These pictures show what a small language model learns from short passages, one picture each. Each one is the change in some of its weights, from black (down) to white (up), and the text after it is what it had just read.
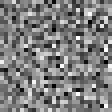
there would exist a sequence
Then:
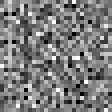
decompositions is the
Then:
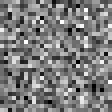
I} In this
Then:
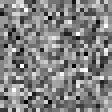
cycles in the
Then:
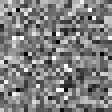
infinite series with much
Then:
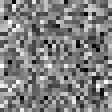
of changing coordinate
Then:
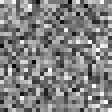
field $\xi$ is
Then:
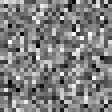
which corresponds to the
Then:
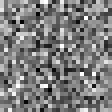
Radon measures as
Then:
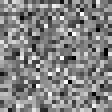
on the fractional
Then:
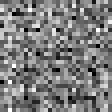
find in literature that
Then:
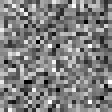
discrete divergence operator
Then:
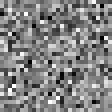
For ease of
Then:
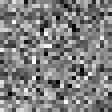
at a descent
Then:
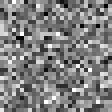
is not reflected
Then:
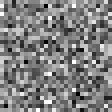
and viscosity
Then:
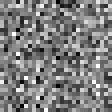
$N$ be a
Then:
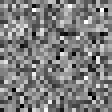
$u$ in
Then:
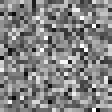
\textnormal{ and
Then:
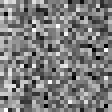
it may lead.
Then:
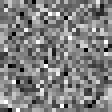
the second part of Theorem
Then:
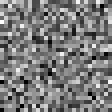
of $M$
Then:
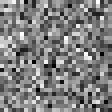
the main problem.
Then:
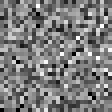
in $L$ has
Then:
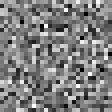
sheaf on a smooth
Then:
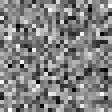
the conjectures are
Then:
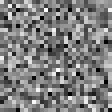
graduating from the
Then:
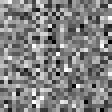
other point, which is
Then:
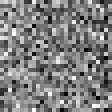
situations. Using the
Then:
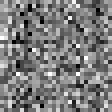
results may also reflect
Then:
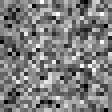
\one \bigl\{
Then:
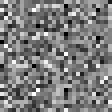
satisfies the cyclic condition
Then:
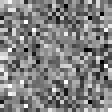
number of situations
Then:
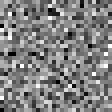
Hence, to obtain uniform
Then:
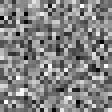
that the statements
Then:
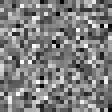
with those derived from
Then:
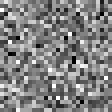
multiplying each side
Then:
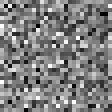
with another subject with
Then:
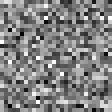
level and the corresponding tangent
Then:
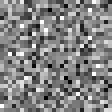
is unique up to canonical
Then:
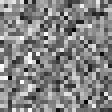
the numerical approximation of
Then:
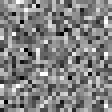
Estimates for
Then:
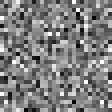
in case I, and
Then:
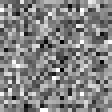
First we reduce the
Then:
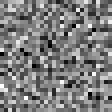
in $M$. In
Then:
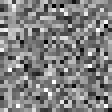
of the test statistic
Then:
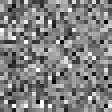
In order to prove Theorem
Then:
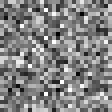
a stationary subset of
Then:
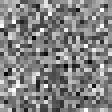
RK4 (the
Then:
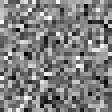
associated graded algebra is
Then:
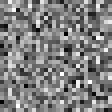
in the same plane
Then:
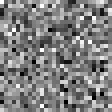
$ is projected
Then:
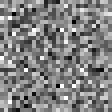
In this context,
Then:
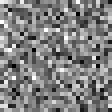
loss of generality,
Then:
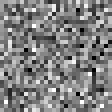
for hypergraphs,
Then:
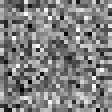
structure with metric} Let
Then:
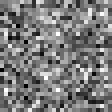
n \giv
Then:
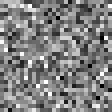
function of the set
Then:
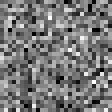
note that even though
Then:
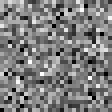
permutation $\pi$
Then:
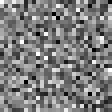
with distributions. But one
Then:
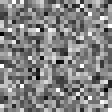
is a formal sum of
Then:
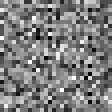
from above. Thus,
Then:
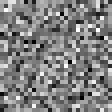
the double of
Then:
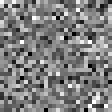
with $\Delta$ is
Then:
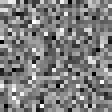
our estimation problem,
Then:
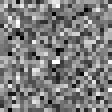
conjectured that if
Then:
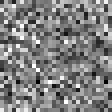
not prevent us
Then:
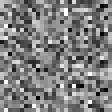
this end, we
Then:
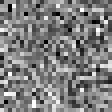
of interest, not their
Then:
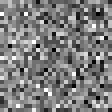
of the methodology's
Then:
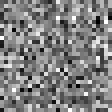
the optimal MSE
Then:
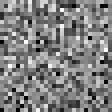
$I$ are
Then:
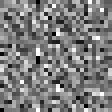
modules of Hopf algebras
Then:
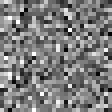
also distributed like the
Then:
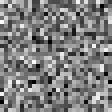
of $S$ along
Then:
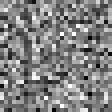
the following corollary by
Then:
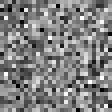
in this paragraph were
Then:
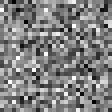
on spherical
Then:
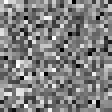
obtain a tractable
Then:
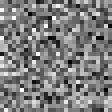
From here on, we
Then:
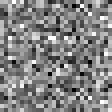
is a critical value for
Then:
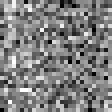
are pre-images
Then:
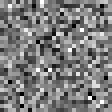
so $A$ is
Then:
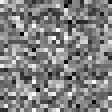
relations to other models and
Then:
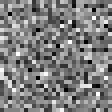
operator $P$, or
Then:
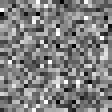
graphs is far from
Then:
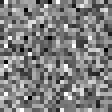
all simple loops
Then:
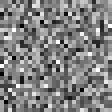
the RHS
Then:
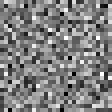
we consider the case
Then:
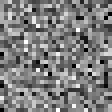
matrices*, respectively.
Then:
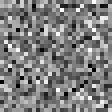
$d$ is the
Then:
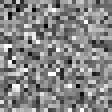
For a Vortex
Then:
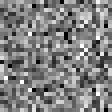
\item The isomorphism of
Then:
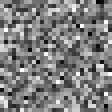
can compute the dimension of
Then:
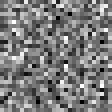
a monoidal
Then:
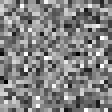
precise weights used in
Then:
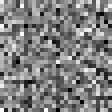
demonstrate that
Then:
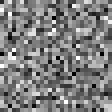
pressure inside and
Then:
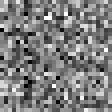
impact remains
